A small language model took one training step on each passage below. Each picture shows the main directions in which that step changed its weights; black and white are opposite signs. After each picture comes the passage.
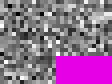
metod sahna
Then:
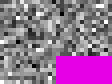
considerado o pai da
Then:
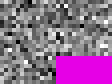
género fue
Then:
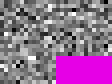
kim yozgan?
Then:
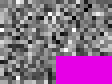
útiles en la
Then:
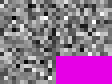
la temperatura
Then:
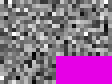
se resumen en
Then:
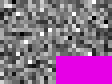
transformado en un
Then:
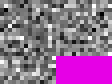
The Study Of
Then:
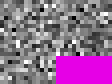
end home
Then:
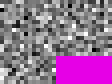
1 (January
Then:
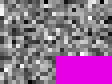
відповідно до
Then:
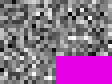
para determinar
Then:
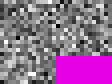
da un lato si
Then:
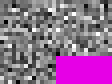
kabi o'zbek
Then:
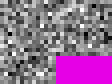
o indivíduo
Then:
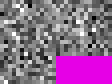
central du
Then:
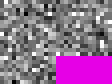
a través de dos
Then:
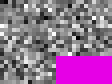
типу НК
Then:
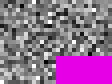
será posible una
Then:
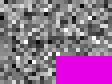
estrategia? -
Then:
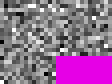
of Ukraine,
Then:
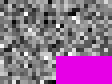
Essa conexão
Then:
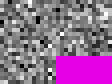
dont la masse
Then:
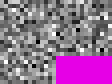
effective tool
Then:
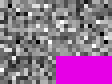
als Motoren
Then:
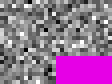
как женщины,
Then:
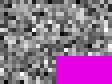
vida de qualquer
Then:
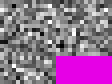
сложными и
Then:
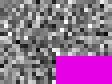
a una reducción en
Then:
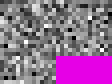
у Великій
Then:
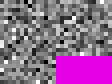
em que a mulher
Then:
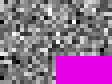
измеряли в
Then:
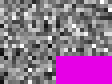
for invasive alien
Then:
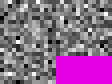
aktivitas yang
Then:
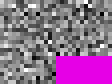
Então, para
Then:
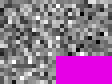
de la norma.
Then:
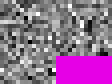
participación dentro
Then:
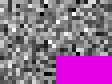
impedir que a
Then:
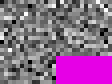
e faz intercessão
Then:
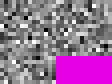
or a father.
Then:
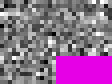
posibile doar
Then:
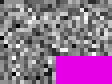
1, y se realizan
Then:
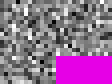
a estética do
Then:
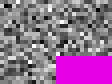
„MC: prim
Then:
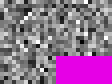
fortalece las
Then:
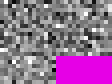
olimasi edi.
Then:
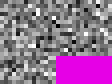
roku, a
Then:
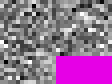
atas pemilik
